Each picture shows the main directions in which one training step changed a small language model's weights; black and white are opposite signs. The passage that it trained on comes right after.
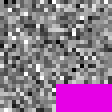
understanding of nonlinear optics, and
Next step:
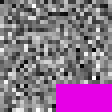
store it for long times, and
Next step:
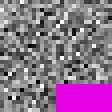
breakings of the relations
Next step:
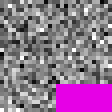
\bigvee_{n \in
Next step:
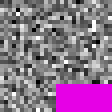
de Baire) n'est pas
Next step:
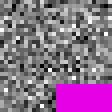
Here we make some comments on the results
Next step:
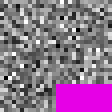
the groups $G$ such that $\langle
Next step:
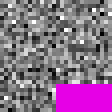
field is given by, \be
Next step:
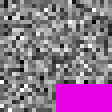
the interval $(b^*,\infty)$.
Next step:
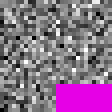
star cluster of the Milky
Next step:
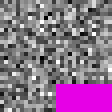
equation (\ref{A-B}) we
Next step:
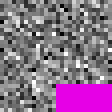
eigenvalue are equal, this eigenvalue called
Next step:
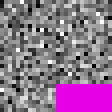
\label{lem3} Soit pour
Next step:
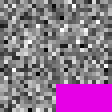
of users, which in turn
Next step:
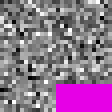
tensor product. We fix henceforth the
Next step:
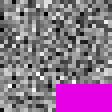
indication of the lack of stability of
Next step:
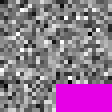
and hyperbolically imbedded into
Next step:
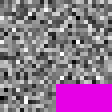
an endomorphism such that some power of
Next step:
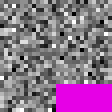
of lower quality, which is not
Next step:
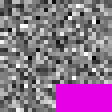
depending on the parameters of the
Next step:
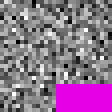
20\%$ in the simplest,
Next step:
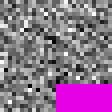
is carried by fully
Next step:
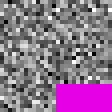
for each isomorphism class $[\Gamma]$ of
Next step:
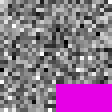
more straightforward in the full
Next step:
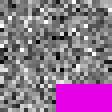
is bounded from below by some constant
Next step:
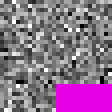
each move, or $0$ if
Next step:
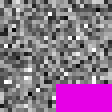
the following sub-arrays we can
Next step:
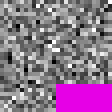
choice is necessitated by the
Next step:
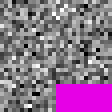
= {Outline of a Theory
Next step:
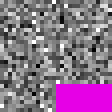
solution. These relations are analogues of
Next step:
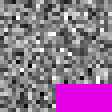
\] we obtain a strictly positive kernel
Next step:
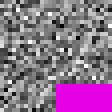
in $E$ respectively to the
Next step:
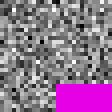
dependent low-fidelity model
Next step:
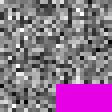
Sciences, Chinese
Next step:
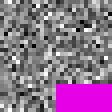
local minimum at $y_0$.
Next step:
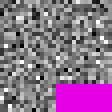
)$ acts on the vacuum vector
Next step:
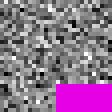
provide no evidence of a first-order
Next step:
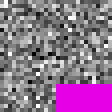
the finite amount of
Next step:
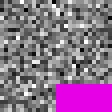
experimental data for $Fr =
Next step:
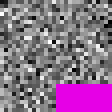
some correlation between the fitted results for
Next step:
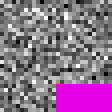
\cite{AEC}, Appendix
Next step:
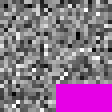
0$, the other conditions can clearly also
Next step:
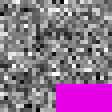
because $\Lambda_i$ is not
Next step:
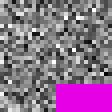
and falling births,
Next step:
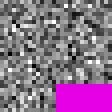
following form \begin{align}
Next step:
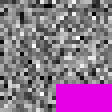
We give sufficient identifiability conditions for
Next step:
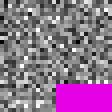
book are isomorphic if and only if
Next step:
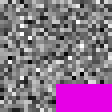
and either \begin{itemize}
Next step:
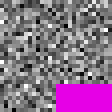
Implementation for NS
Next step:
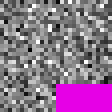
protein tokens are of
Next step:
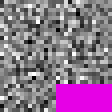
flat point. We say that
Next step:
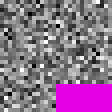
are solutions of Equation $(\E_{n
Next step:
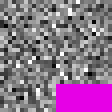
in the value of magnetic flux associated with the
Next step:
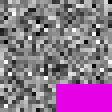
improve the quality and fidelity of
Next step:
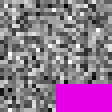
p^j {\mathfrak X}. $$ If
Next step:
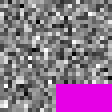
the top mass, for example.
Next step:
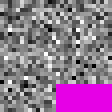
for $\theta=\pi/2$ and
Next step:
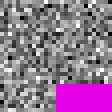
Seifert surface $F$ for
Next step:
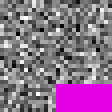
and crypto assets every
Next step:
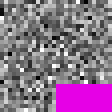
non-trivial extension of our results to generalized
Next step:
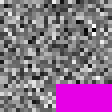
lengths of all oriented closed
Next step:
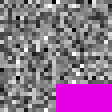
measurements. It will be shown that such
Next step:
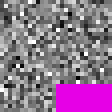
flasque fibrations when considered as
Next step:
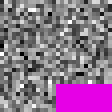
states are insulating, and a region
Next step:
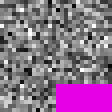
\in X_{\kappa}$. Then we have
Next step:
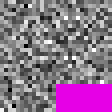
for mode five \textbf{(b)}
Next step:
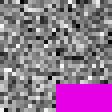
states due to parametric encirclement
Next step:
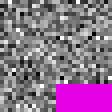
makes tiny contribution, the
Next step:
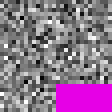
reinterpreting the MCDM problem
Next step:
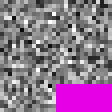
Labeyrie's method, we obtain
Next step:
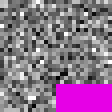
When the bias exceeds
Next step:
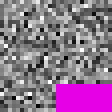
} \chi _I \Bigr]
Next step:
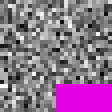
\smallskip \noindent% \textbf{Proof
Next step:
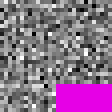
Observing the inequalities
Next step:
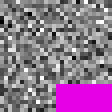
map of an applicable elliptic
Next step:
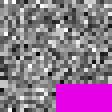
System overview We designed and
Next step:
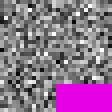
L3 move in circular orbits
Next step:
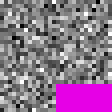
length, then, since $\sigma$ is
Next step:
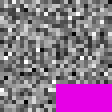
red in the middle and
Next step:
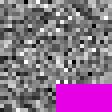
G}]$. \end{theorem} We
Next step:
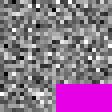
raw subtasks as input without
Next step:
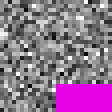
to extend substantially the area
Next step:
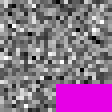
equal amounts of the same gas
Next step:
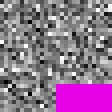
in time slot $t$ and
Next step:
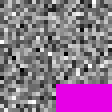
above, let $H_1,
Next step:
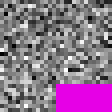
\cos^L \phi_q
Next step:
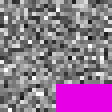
reactivity margin for both
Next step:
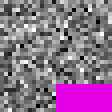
most of the code to be parallelized
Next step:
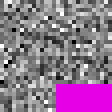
and $B$ and scaling
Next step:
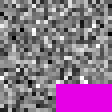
of two subspaces is their
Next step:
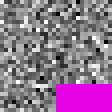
as in (92) over a
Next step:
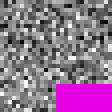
the other teams. To visualize
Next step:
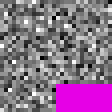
manifold $M_\eps$ is compact
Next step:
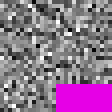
trois possibilit\'es
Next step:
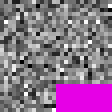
compares the XRT image of the
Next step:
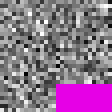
This term is important when the magnetic shear
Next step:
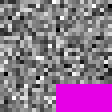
three another congruences in the
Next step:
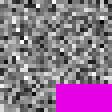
parameter of the grid: they both indicate
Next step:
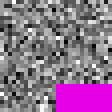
variables in {B}ayesian optimization
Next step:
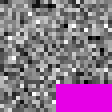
As I will show, this kind of
